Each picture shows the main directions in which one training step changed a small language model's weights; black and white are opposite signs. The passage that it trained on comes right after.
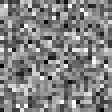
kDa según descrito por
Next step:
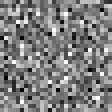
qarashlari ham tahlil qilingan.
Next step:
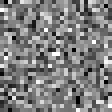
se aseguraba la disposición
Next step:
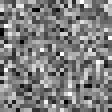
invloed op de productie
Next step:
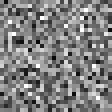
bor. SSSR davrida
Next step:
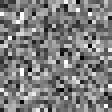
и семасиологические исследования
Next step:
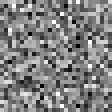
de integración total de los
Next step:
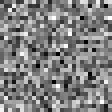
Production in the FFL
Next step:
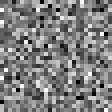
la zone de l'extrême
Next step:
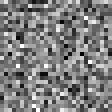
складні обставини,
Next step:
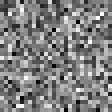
adoptarla como habitual,
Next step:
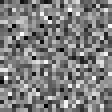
быть признан учебным
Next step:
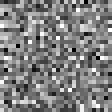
nikomu nie odmówił
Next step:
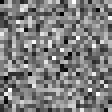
bir tasdiqlangan mexanizm
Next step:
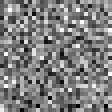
yaqin bo'lgan metodlardan
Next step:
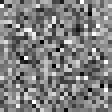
ажратиш зарур деб
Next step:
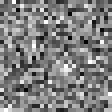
одну одиницю обраних
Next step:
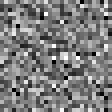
Ammo xamirturushni
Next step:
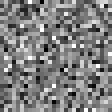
може бути письмове
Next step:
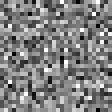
intervenciones explícitas como por el
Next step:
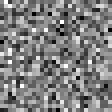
barcha ¹³⁶ O'zbekiston
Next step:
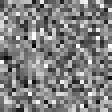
notlarında “Hauriou”
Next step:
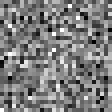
eye-opener in organizational
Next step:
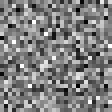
Ю.С., Соколов
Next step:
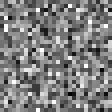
da piedade, almada]
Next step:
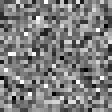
кичик ёшдаги болалар
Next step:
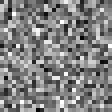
pijenju osjećale su
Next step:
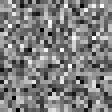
плавных возмущений, а
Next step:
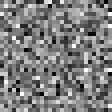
качестве примера можно
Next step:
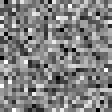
para identificar y conocer a los diferentes
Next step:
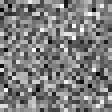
faktorima rizika u
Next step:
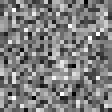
metodológica, por não apresentar com
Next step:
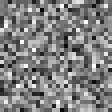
ahí, junto al sujeto de
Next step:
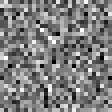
THE SOURCE FOR
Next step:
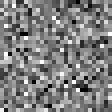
является лексической частью
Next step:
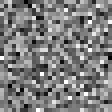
a Johnsonok és
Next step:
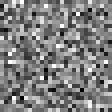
las distintas presentaciones, incluso
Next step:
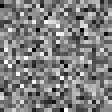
Э. Ускользящий
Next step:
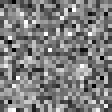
uni amalda qo'llovchi
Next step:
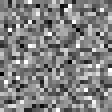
have faced challenges
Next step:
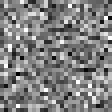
učiteljem jezika
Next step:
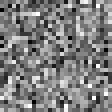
Tunisia, 22 May
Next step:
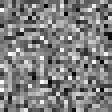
адолат излаш ва ўз
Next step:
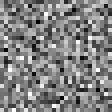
- «тынч, жай
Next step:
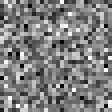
beban maksimum yang
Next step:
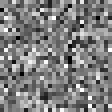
viên có thể cho
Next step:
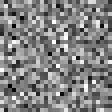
pelayanan. 2. Keandalan
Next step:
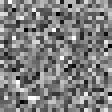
tushunish, matonat,
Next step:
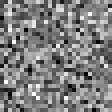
birliklar — til tizimining eng muhim,
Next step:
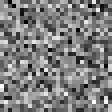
se desacredita cualquier intento de
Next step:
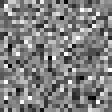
и отечественных региональных
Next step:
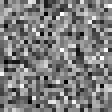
Number of blades per a
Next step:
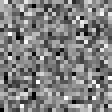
по ходу дії, а також
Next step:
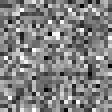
прав. Але в подальшому
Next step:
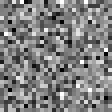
грошові кошти
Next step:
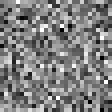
formativo, permitindo visualizar
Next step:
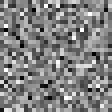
por COVID-19 son las
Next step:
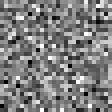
langue d'arrivée.
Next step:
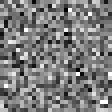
yo‘nalishlaridan biri -
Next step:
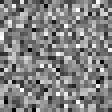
не відновиться. ⁶ В.
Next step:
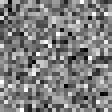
egallab borish orqali bolada
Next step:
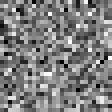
забезпечення соціальної
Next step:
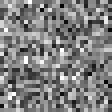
een kortere periode het
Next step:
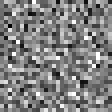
crea el Centro de Análisis,
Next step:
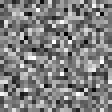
время мы оценили
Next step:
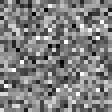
mehnat va taʼlim
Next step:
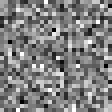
8: Plano exterior da
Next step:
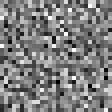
ballenas jorobadas en el
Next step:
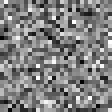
tiene un contacto con la
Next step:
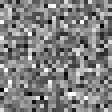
beraylik. Masalan,
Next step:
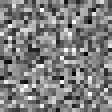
protracción de los malares
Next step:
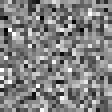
que os consumidores possuem a
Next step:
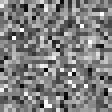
como querer que lo dejen
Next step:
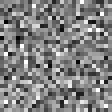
В.Я Юр'єва
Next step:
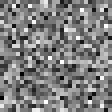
étaient toujours en
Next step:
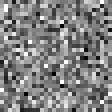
organik moddalarni utilizatsiya qiladi
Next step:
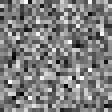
creadă că ființa
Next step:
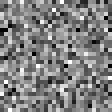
de Cancerologia**, [S.
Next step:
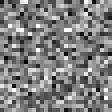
asl ismi Yusupov
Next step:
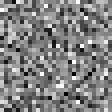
belirli bir standart
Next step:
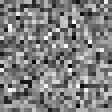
a los gestos, se identifica tipo de
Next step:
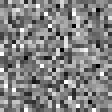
de Ditadura, e sob a
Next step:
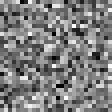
yangi kovlangan tuganaklaridan
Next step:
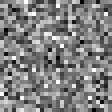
tutelar e sempre presente no meu
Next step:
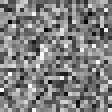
y esto permite la cohesión
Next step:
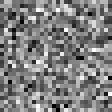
ylijäämän ja
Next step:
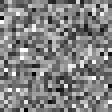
levier de développement
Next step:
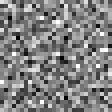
influência externa e isso não
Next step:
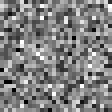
raqamli texnologiyalar va boshqaruv
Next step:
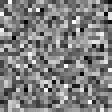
bo'lganda ko'plab
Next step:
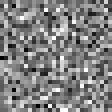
(2006), que oferecem uma
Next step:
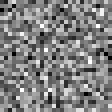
of Educational Computing Research
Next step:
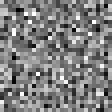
até o centro da camada e
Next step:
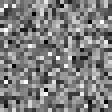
diferentes linguagens (corporal,
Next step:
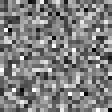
bo‘lganda nokning
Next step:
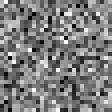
Так, Van der Burg та
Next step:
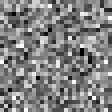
durate considerate. Figura 11
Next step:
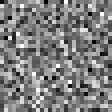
- Tenente-Coronel
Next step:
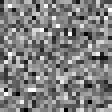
Доведено, що стан
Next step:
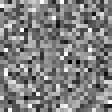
ZUCAL, 2016). A variável
